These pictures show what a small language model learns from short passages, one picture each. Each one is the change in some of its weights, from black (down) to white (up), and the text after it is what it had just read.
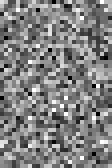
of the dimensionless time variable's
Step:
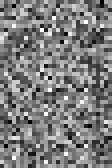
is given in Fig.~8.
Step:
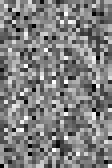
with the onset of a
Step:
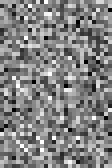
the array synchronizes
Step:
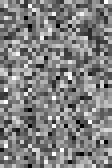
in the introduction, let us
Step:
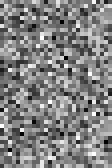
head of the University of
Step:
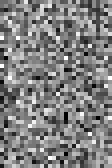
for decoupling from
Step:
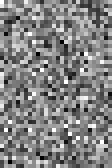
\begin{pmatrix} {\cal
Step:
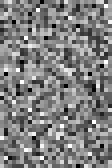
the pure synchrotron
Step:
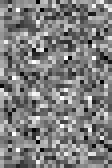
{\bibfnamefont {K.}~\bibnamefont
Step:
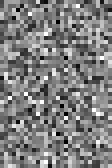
it has been clear that in the
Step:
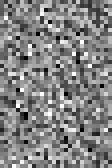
is a little bit
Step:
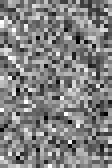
green and red lines respectively.
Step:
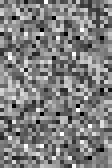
speed $V_s$,
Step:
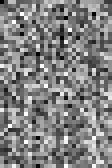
structure formation. The parameters, derived
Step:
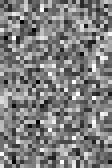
in Open Public
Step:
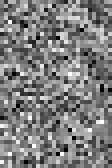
and $\Sigma_1$
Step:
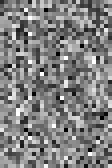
the much smaller statistics compared to
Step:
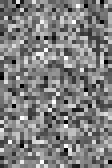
be holonomic.
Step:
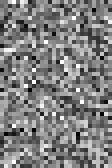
concerns with trust and
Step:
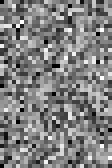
universe with cosmological constant.
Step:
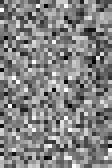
and the system state jointly
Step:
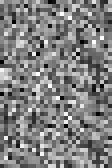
3h$ production is of
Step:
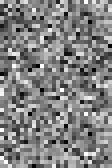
as well as Fig.\ref
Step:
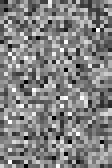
of the fields, parameters and coupling
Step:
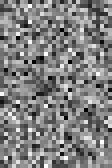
we use a parametric setting for
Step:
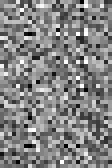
Random Routing
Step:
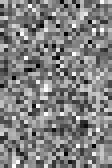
free algebra on a set,
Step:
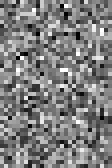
present framework. Work is in
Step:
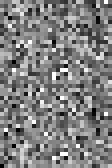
This estimate is still in good
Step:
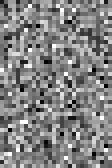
presented in the Conclusions.
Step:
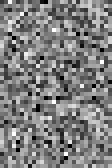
between various twitter features with
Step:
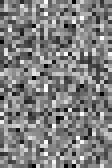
(see e.g.
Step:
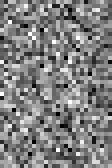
and spectral resolutions, we
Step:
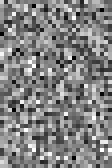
bands the two point sources were
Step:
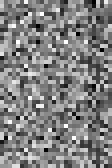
the thermodynamical functions at the
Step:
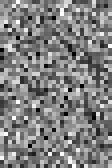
the homology ring of
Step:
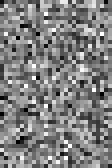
computational analysis efficient since it is less
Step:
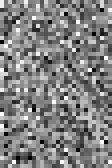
\p_s \tau
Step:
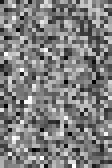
law. The flow in the
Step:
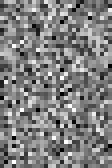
stellar hydrogen equals the
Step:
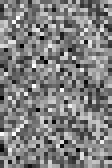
truss constrains the
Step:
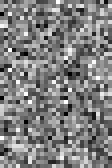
and we find the following particular cases
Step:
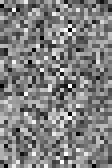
these models, with a metric given
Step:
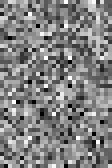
to the linear polarization states. The
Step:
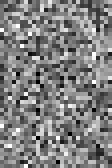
in describing the actual
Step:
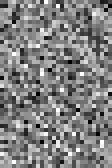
a leading~$\ln x$
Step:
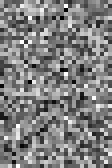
flow. Here we consider the
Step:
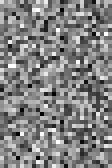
some of the free bosons
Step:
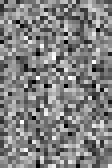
are still the only ones to
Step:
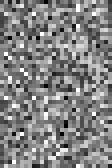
matrix end of trivially being
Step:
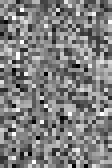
left. The charge induced by
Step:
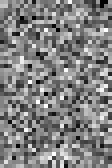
at 5 °C in
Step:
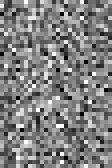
Floquet protocol \be
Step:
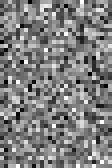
neural network, by training a
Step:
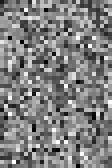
the quite precise measurements of
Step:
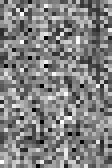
drop at collisions,
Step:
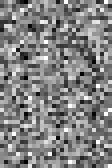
generation remains the most effective. The
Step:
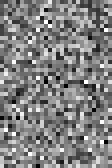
is that the mean spin is
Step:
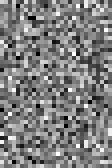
with any inner triangles
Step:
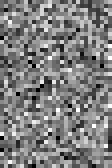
for teams of agents
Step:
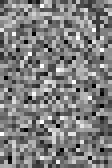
example through surveys or
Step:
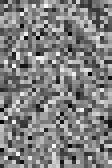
nonzero current. It is
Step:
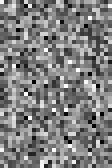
with the lowest values of
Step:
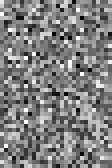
spots, plage and
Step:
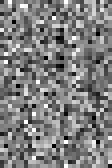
with the Mie-type potential
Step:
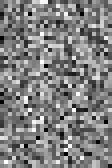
lens which is impractical
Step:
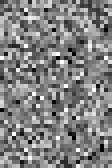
the generator matrix $G$
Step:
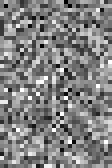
masses to be nonzero.)
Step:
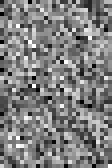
state preparation, the experimental
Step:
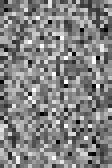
of the spacetime of an individual
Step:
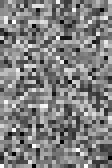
least one hour. As one
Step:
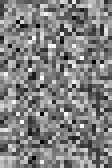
devices are becoming
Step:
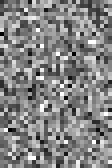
the gauge indices of the
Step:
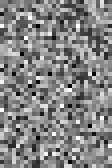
all SUSY particles at this common
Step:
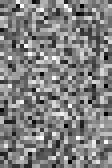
The study of electron acoustic
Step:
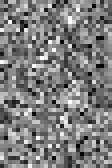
and $\theta_p$ for
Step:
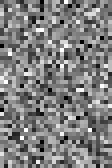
Humanities. DH
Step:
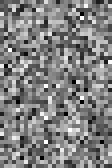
and spiral sectors.
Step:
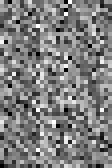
{D.~M.}\ \bibnamefont
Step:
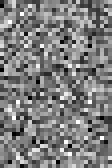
bandprofile). Note that
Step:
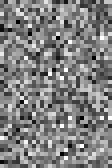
map of sets $\nu: Q
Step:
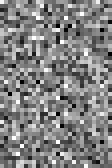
properties of a subwavelength
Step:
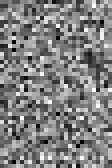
SM. This report
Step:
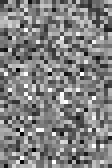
two sorts: those in the
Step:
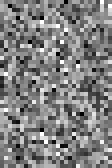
which totally suppresses
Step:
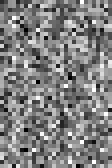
found that the linear perturbation to the
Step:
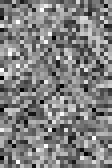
lattice upon cycling.
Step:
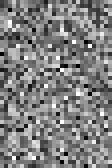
panel), as a function of the
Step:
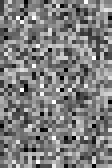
of objects mentioned (the boundary
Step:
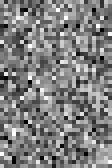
achieved by Logistic
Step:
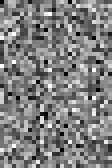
fluence estimates using observations of the
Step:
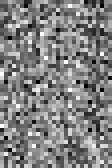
well predicted. These localized zero
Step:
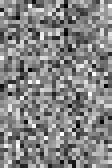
equal in importance to market
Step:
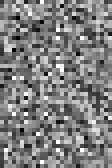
reports EEG--text
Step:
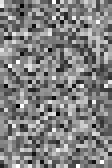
case of auxiliary information
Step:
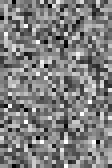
at the Microscale and
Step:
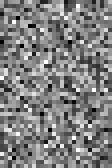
tilts, dropping
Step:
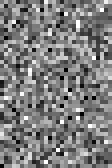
of pseudorapidity.
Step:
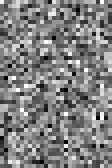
been added to our functional
